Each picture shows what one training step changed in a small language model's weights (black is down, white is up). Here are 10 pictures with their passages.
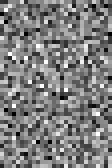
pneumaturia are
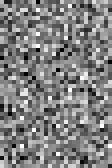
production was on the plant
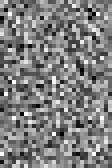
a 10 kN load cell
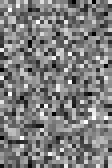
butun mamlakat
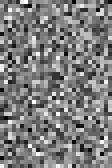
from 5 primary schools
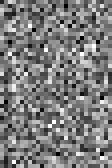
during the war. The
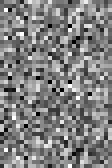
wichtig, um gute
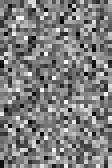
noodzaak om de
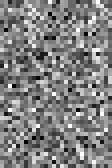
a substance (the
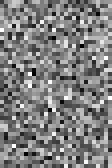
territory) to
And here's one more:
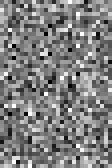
et ces individus. La
